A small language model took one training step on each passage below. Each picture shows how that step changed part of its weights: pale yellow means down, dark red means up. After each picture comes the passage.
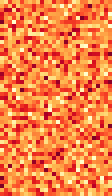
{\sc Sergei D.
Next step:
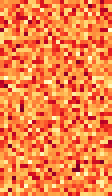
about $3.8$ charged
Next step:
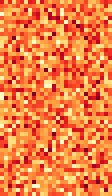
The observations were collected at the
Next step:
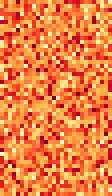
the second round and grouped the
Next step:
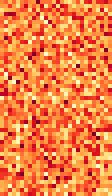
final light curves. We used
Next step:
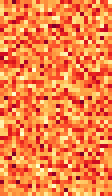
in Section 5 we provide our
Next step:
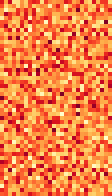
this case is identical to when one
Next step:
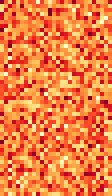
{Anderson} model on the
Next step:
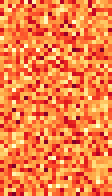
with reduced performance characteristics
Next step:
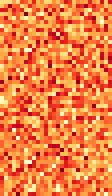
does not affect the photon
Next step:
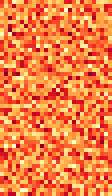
archive you will find:
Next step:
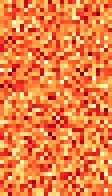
subsidiary condition: hence
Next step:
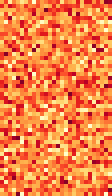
$\Delta/\Delta_{\cal I}$, and
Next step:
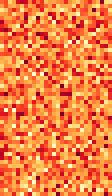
series of single-qubit
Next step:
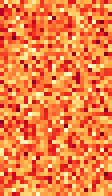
.vise versa. But
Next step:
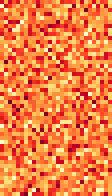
pair is fitted with a Kalman
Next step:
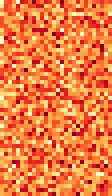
authors with high reputation were
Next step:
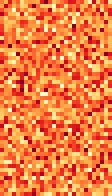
and other parameters of the system. It is
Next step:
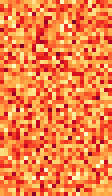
parameters and the relic density. The
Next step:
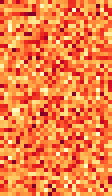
successive LCF energy
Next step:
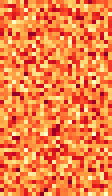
participants had no
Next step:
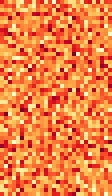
and $Y$ is a regular
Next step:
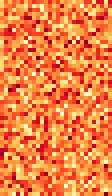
sector and allows exchange of
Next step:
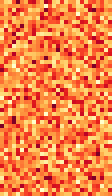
The parameters $\phi_v$ and
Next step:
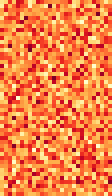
USS by requiring that
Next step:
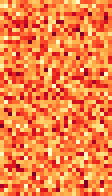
that for macroscopically
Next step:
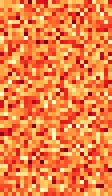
the other side, SITH
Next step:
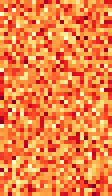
adopted galaxy halo models
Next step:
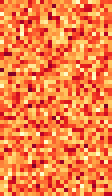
be neglected. This means
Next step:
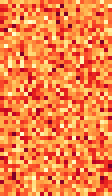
to all $X_i$ and
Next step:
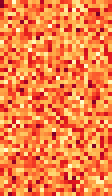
There is no experimental conclusion
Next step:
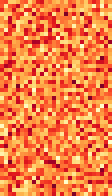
solution in the elastic
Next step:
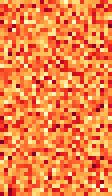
denotes the $(i,
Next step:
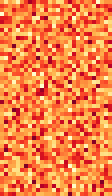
wide range of source properties. These
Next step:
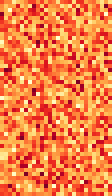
tend to make a
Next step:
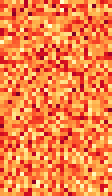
is impossible to determine
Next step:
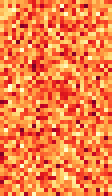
used to explore a range of
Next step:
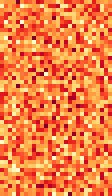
lower fields when these are aligned along
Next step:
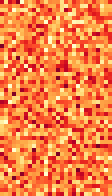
al.} [LHCb
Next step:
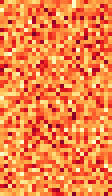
a survey of polarized
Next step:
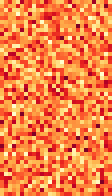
histogram, it gives
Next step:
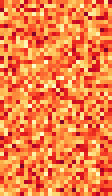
exsolved to the surface,
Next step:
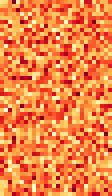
that we can write down
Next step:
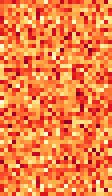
three-dimensional dog-bone
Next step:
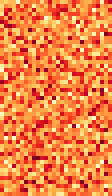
the generation of squeezed
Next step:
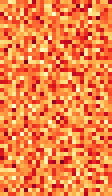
DWT-SVR =
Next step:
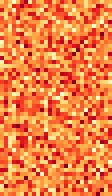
as the \textit{Newtonian}
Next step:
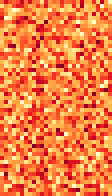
algorithm, both set to 0.5.
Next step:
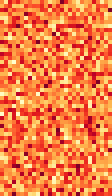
for definiteness we set
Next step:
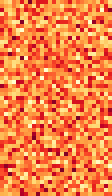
$s \bar s$ contribution.
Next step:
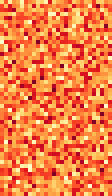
the same constraints. Because
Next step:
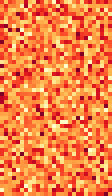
of the incident SW.}
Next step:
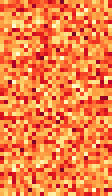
is widely used in inclusive
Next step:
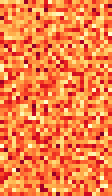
the Doppler beaming effect
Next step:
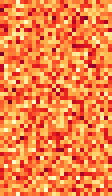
particular, let $\tau$ be a
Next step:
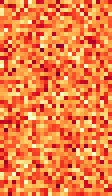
applying SNAG
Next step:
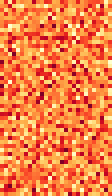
(d) Nano-beam
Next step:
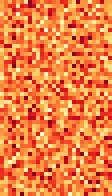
(device 2) and
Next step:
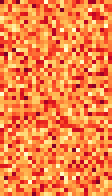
several exceptions.
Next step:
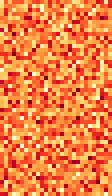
amplitude from the exchange of a
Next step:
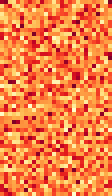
is given by: $$M = n
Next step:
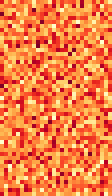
these data points to have the same
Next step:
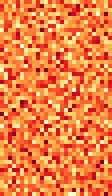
the experiment measures with equal
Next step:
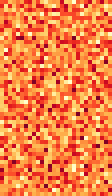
(CPI) develops.
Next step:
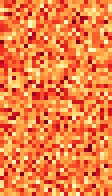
has led to research
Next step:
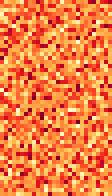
a more robust fit in this
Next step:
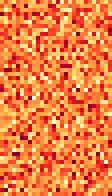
where there is a two-dimensional
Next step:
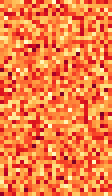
that for complex objects, the
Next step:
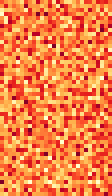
the response function from the properties of
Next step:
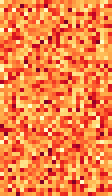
the People Programme
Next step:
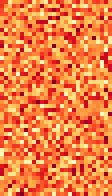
motivated than others who
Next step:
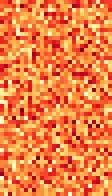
virtual physical models are some
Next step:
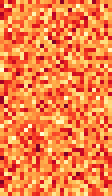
masses, spins, NS
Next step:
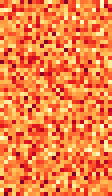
(though it is likely that
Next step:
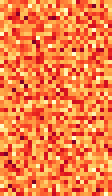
describe only a very small ring,
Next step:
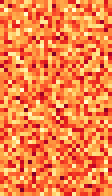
Different set of final states
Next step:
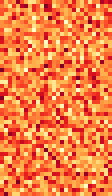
order to obtain fibers of constant
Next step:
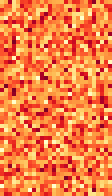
counterterms shall be bounded
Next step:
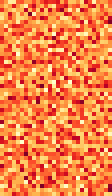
I potentials, \begin{equation}
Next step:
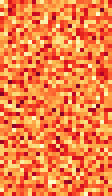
Reconciliation Function
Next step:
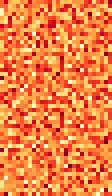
ensure the integrity of
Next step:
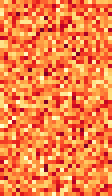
random flow-level split
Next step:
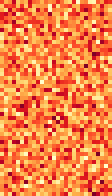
would affect primordial
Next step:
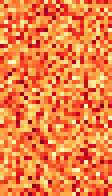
by comparing them with other
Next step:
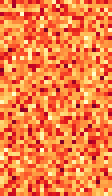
second order term contributes to a
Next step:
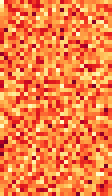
authors overstate the
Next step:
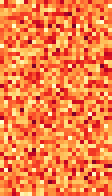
$YN$ models are not constrained
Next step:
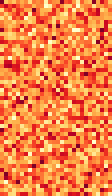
number of initial vertices grows.
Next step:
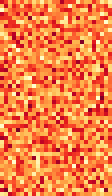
both ultraviolet
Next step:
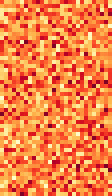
a primary component of a large
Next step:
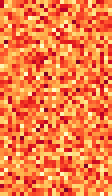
Gaussian redshift distribution
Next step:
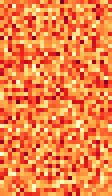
each bosonic degree of
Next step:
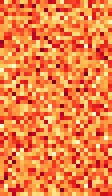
a stable compromise between the number
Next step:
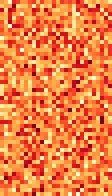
their VBR operation. Ang
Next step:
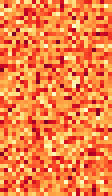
[mm] | RAVD |
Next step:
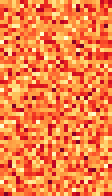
at a fraction of the cost of
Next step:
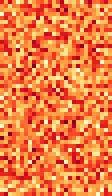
We follow the procedure used in section
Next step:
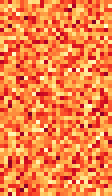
in the scenario of
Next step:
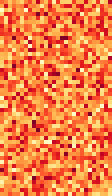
the injector system has been
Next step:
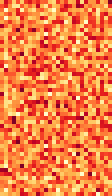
given $\phi_0$ and
